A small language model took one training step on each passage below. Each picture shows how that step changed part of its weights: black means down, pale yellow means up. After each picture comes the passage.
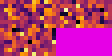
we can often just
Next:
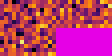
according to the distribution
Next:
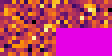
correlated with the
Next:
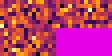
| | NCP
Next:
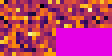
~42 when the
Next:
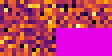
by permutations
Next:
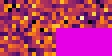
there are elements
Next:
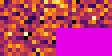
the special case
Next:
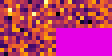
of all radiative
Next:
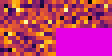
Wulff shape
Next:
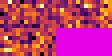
using two-dimensional
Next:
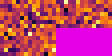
be replaced by\\
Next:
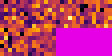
et al. in
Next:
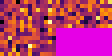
the zero level set
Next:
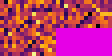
and H.
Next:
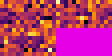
bit smaller when
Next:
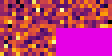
preserving over
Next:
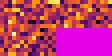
whether the energy
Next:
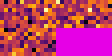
for the different components
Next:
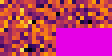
of the decision blocks
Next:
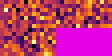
are listed in the
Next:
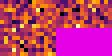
field prefer to
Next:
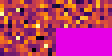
f + \tau
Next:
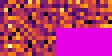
movement sequences.
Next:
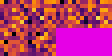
and the fitting result
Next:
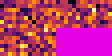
included'', if the
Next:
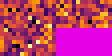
The following hold.
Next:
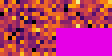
of emerging
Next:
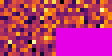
the condition for
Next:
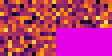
keep the Gaussianity
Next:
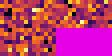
theory predicts that
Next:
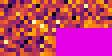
a graceful
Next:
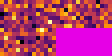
energy-level differences
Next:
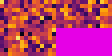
we put the metric
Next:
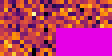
these coupling constants are
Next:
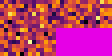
the SSD
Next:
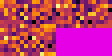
members of the
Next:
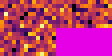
leading to a strong
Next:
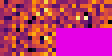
to obtain the solution
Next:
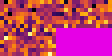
therein. The
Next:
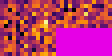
over $n$
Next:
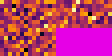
this work.
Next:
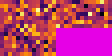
than generic functions).
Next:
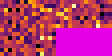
are equivalent right orders
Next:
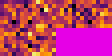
associated to a given
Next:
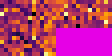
use it in Section
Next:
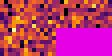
is swept.
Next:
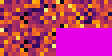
is a constant
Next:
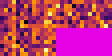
set $S
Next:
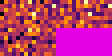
containment. To
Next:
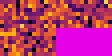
where leading power
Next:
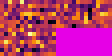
dt = C
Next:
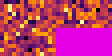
been proposed to further
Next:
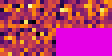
(the error was
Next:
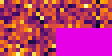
allows the simultaneous
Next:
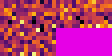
Red line is
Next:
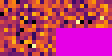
of $\B
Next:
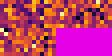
we find a consistent
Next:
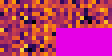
of the resulting link
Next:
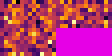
wavelengths and
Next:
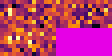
generalized version we propose
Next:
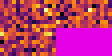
at the start of
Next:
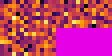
\State $d
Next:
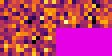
the proper solutions and
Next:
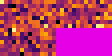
contract this loop
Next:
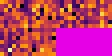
$w$ through
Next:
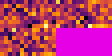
be given in the
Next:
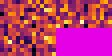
conditioning on
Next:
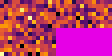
of indeterminacy
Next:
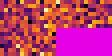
for its residue
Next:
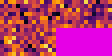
partons propagate
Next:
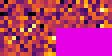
quantities, for
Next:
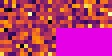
can be drawn
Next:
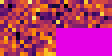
correspondingly, as
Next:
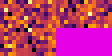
property. These are
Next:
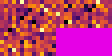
between classical mathematical modeling
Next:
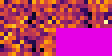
We write out the
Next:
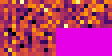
between extremely deep
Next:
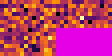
these points in
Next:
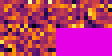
dynamic range. Our
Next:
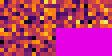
the set of
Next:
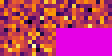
the band structure and
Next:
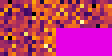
that it is straightforward
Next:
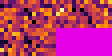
Indeed, if
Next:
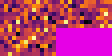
which guarantees the
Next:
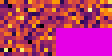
the present proof,
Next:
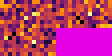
time of solutions are
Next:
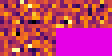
& \\ Optical
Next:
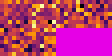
the stencil
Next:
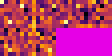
is not clear and
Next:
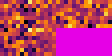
single network. This
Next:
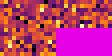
tangent bundle w.\
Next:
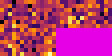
long times limit is
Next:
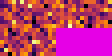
residual charged particles remain
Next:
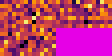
when applied to a
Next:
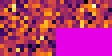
$f$. Thus
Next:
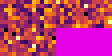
we begin by
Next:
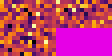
E) \nonumber
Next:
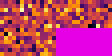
If for each edge
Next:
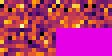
is easy to see
